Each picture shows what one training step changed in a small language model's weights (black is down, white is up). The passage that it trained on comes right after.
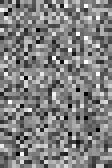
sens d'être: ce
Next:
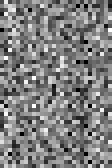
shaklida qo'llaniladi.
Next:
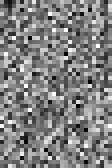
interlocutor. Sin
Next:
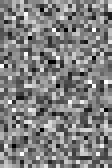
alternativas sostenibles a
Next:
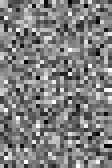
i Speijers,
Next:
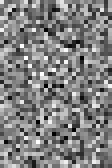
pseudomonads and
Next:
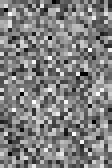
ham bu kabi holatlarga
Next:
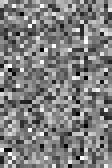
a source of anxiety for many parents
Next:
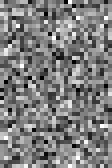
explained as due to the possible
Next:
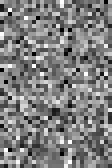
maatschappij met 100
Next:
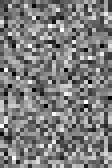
estudantes de Ensino
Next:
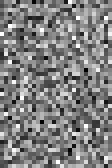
that the water temperature in the
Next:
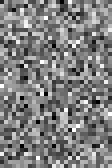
reorientation for sustainable transformation
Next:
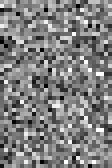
as the most influential traits
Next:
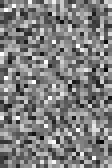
their optimum planting time for
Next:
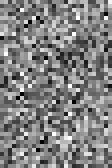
as the relationship between knowledge and
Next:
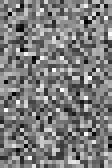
children through cartoons and
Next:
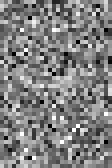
Manifold Approximation
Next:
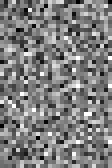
show their emotions to their
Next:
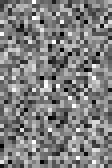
his followers and the development needs
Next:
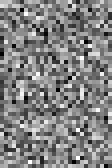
to substantially reduce poverty
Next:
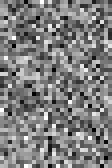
Saudi Arabia government
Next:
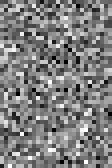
tadqiq etish dolzarb
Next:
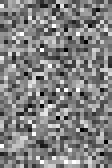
kuchli tarkibiy
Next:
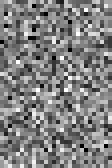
trichloroacetic acid
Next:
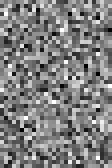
terlihat, namun
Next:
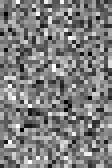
underserved regions. It was
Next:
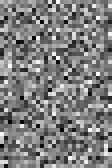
بالعقل دون
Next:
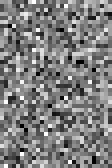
square -honestly
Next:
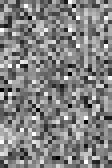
the volume by Lamberti
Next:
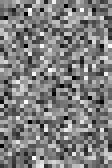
is a graduate of the
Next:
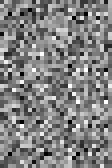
the autotrophic activities
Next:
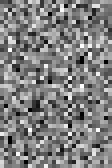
probability’ against ‘offered average
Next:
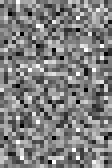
and encourage good oral
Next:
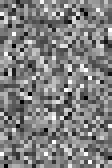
foydalanadigan huquqqa
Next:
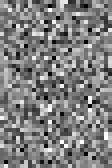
agronomlarni tayyorlash
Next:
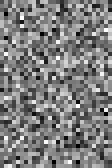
Chief Executive of
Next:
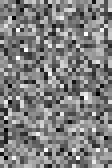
exploration and exploitation.
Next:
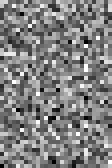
a white cane and has
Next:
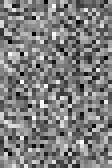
ply slips this time
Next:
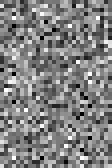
va madaniyat bilan ichki
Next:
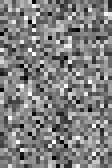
man. His blond
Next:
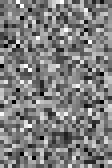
or damaged physical assets and
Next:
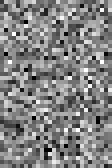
нобуд қилиш
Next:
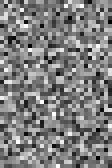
energi spesifik
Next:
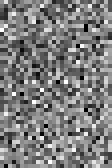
Oxidation of glucose
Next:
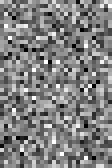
и практика современной
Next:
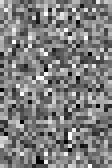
paper: Dr. Vinay
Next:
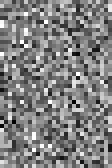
Dusen, and J.
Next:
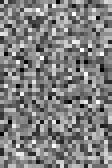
cycles take days) 3
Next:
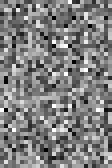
й стійкість
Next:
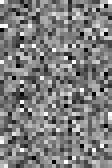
into the ALNS and
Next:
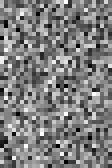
described. 2.2.9
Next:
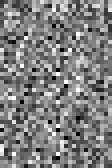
response theory (Chapter
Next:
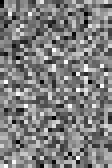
overall and primary morbidity of
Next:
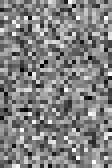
the relaxing agent,
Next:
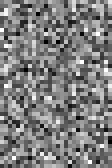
complexity (Sarri et
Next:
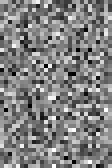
se em benefício do
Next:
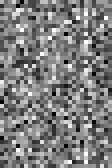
has been a topical area in
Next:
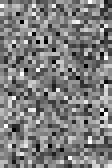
daño lo produce principalmente en
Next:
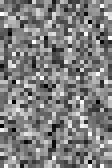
texnologiyalarga moslashtirishi;
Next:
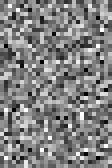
pyrite, copper)
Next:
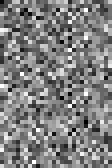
up and doing, while
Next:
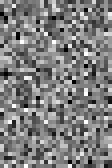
search via Lévy
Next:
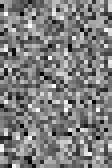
were compared under different conditions. Analysis
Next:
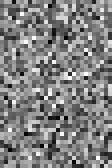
de Mariana, em
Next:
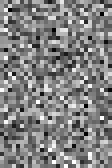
nafaqat inson
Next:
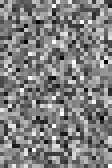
instance), if none meets the
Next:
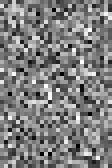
weeks-6 months-6
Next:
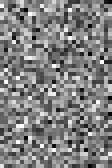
interesses diferentes. Sendo
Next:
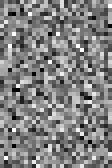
minimally exposive procedures for
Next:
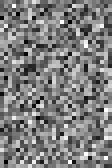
кирпичные, с
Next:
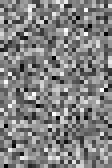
1, etc. C'est
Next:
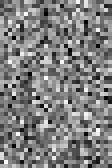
Sex work covers a
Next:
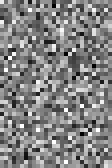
Ndembu women call the
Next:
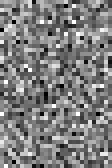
or constrained to meet ethical
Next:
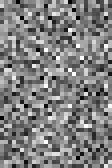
and the sports goals of the
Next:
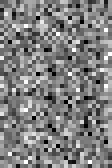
суви таркибидаги
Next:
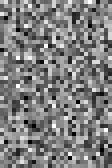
around socio-political and
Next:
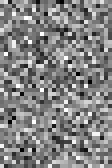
orthoses. However,
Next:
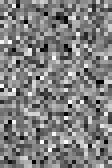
опору, в виде
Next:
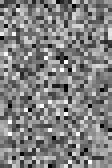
as far back as 1940,
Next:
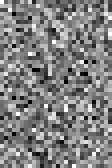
multi-class classification of network
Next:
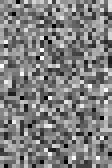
serviços de saúde, bem como
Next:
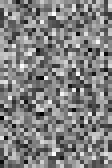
group of respondents that are planning
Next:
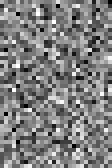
perceived, such as leakage
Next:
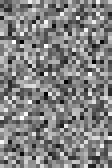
os impactos ao compliance
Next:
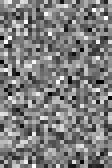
ancêtres et les
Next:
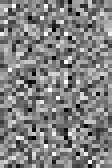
ta'minlovchi chora
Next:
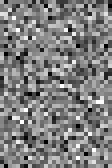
which the organization is dependent are another
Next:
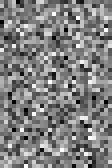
such framework, and detail the components
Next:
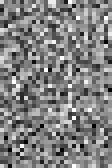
the sound mass (Figure
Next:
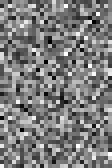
and Lars Hermanson
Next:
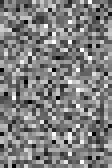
on "Chunagon",
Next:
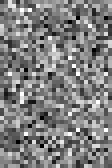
spouses was the highest,
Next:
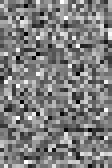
medications are again required for such
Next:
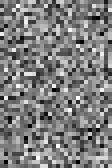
Periodistas culturales,
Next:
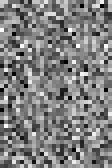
the physical world measure (usually
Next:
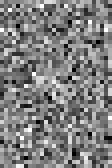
competencies arose because of
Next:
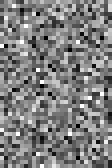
positive relationship between availability of financial resources
